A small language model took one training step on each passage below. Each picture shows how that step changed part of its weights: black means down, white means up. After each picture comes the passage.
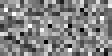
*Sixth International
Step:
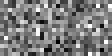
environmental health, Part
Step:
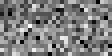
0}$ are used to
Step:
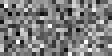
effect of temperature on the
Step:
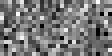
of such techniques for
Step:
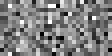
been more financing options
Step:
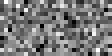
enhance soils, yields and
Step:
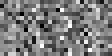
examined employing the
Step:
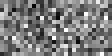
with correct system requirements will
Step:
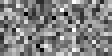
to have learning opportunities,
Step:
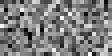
memory and obviates
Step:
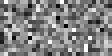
Interview #12.
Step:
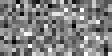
normal fuel-lean
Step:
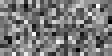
and 2 (Project
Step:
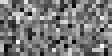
members of the research team
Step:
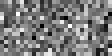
of eight questions including
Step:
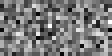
improved in Uzbek land from
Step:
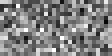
a result, the need
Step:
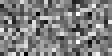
chemicals free products,
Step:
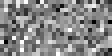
need to solve them.
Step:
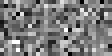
self-paced online
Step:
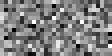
TTN or
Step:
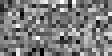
prospect, primarily
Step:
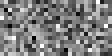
towards the checking
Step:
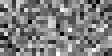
alternative methods. Furthermore,
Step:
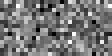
in finding a good quality
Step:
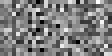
clinical findings including visual
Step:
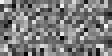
the influence of emerging
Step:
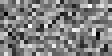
CSOs, especially those
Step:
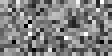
important variables affecting food
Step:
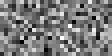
and distribution systems, was
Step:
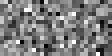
oxalic acid,
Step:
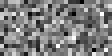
Sofia et
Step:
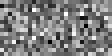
tactics on
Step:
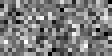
foundational skill in modern
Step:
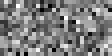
in preschool children
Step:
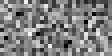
different tendency in forming
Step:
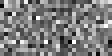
been a chain of
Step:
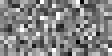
goal of Acoustic
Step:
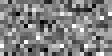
pregnancy, whose chronic
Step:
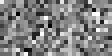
research has been conducted using
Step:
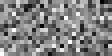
is difficult. In
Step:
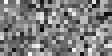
has finished an x
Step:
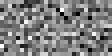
Video promoting -
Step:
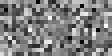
strictly based on
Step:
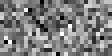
by contemporary arts,
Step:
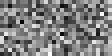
It has also a capability
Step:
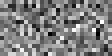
and program, the network
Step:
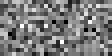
PL and the percentage
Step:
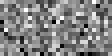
pass the exam suc-
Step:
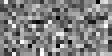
\{ \langle
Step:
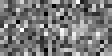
CSC – IT Center
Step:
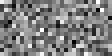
the organization can face significant
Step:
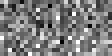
two of them remained
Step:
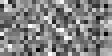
resources devices such as radio
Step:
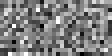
OSCC and other
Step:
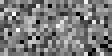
You should consider specifically
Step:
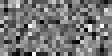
peel powder was
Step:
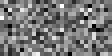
towards mechanization. It
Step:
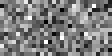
were performed in a
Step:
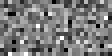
On the other hand,
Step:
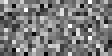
energy distribution of an
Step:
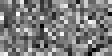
of urban environment where they
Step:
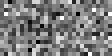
different optimum sizing
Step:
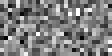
statistics and clustering could be
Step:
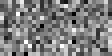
of the activity, strong
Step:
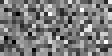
mutants segregated
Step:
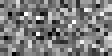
reported in this paper.
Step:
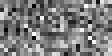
with untreated
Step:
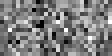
much higher amount of
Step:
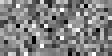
opening up the skin
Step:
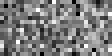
of all denominations
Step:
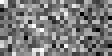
images from the data to
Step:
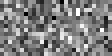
tooth structures can be
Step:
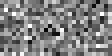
*Journal of Drug
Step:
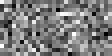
the new method in
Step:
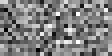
temperature. The SAD
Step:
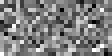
this research. Fig.
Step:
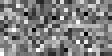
to the user.
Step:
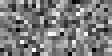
and photographs by
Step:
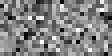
presented above is used to
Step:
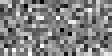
- Employees value
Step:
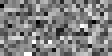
ANALYSIS The
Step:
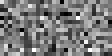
parameters obtained from the test
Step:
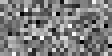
polymers to
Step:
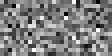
value from the innovative
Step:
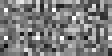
B. Karp,
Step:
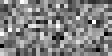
equivalent electrical circuits for
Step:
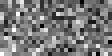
of properties. For
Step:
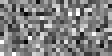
effectiveness and can be added
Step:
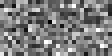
negatively affect their academic
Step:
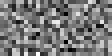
and non-profit
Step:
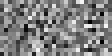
analyzes issues related to
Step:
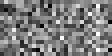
under the BioProject
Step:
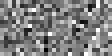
be carried out using
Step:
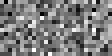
observed, there was a
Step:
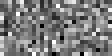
of the bowel
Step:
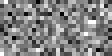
presence of steroid.
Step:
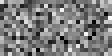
MKN supervised
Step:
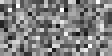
these findings, VR
